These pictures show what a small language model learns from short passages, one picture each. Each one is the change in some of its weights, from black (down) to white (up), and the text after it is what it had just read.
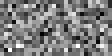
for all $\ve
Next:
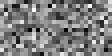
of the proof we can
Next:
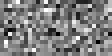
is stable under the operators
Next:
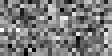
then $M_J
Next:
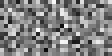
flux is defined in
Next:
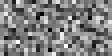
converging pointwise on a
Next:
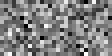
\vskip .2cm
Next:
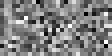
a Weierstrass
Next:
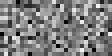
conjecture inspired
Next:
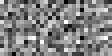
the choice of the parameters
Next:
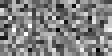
purpose of open access,
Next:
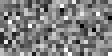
to prove that there exists
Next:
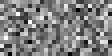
$\psi$ and
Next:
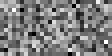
be a prime number,
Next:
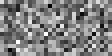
homothetic one
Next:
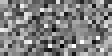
the minimization problem satisfies that
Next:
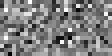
$G$ adjacent to
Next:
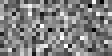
up to a shift)
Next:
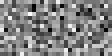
as a supermodule by
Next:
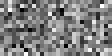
$ is the canonical decomposition
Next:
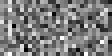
\Bigl[ \rho
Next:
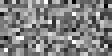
address the challenge
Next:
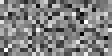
the dynamics of conformal and
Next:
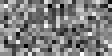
0$, there is a
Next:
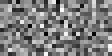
square matrix.');
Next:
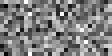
to generate approximately optimal
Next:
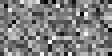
Moufang loops
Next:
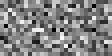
factorial effects in a
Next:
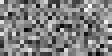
the other hand,
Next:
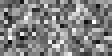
$B$-action on
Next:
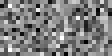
another function $\varphi$
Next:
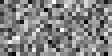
center of the ball.
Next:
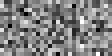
the Agmon angle
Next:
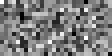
and fifth
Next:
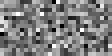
degree 5 singular surface
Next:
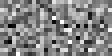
rigorously analyzed
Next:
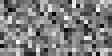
research was supported by the
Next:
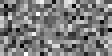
assume there is no
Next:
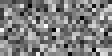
curvature- are the only
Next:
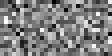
be detrimental
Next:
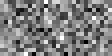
de $\omega$ et
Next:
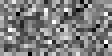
a constant $ C $
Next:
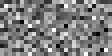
projections of all column vectors
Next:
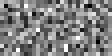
neighborhood, where every point
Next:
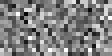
sphere and the pair of
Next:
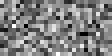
Then, the projection of
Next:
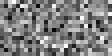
they admit nonnegative coefficients
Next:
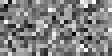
in Euclidean space were introduced
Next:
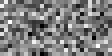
Wood, and
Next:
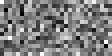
a hidden
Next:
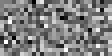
outward normal to the
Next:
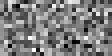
we introduce the following
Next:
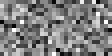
The Wasserstein
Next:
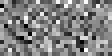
pairwise disjoint and $\
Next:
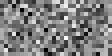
minimal at $0$
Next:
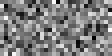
convergent, and hence,
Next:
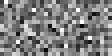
internal vertex. Hence,
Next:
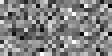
the group structure of
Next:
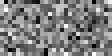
harmonic potential well has a
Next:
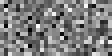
propagation observables with respect
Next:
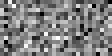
each $P$-sequence
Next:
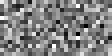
two vertex-disjoint
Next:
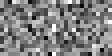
between updates. The
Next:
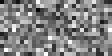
computations were performed in
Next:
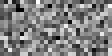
for real-time
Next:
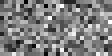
following Mills'
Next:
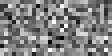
degrees of the involved rational
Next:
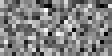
(with the weak
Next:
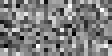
proposed approach these running
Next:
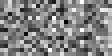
two basic concepts of Riemannian
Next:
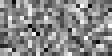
depends separably on the
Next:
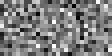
model parameters to be
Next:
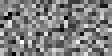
that the numerical values of
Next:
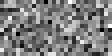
The following lemma is crucial
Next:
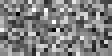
only a constant blowup
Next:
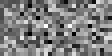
meshes are generated by
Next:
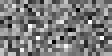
x_s}$ using
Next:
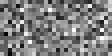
of motion is solved under
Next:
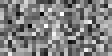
in the set \[
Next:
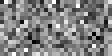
training process. It
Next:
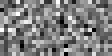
(such as fat
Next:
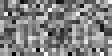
since the trajectories of the
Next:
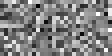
new geometric analysis of such
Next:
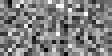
genus $g\geq
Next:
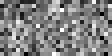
is an isomorphism. Since
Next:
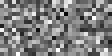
note also that the assumption
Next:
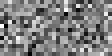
$q$. They are
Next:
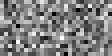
$\pi$ by another
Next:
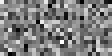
our experiments the time to
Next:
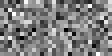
of $X$ in
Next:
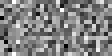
marked with the same symbols
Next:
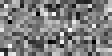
is locally CR equivalent to
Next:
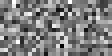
t)$ to obtain
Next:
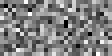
For a Lie color algebra
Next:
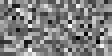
satisfying $\dba
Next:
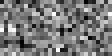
flats, then
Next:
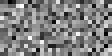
the uniform (in
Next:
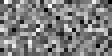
models. Gong et
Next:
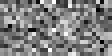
handlebodies of
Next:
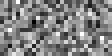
(see Appendix, Section
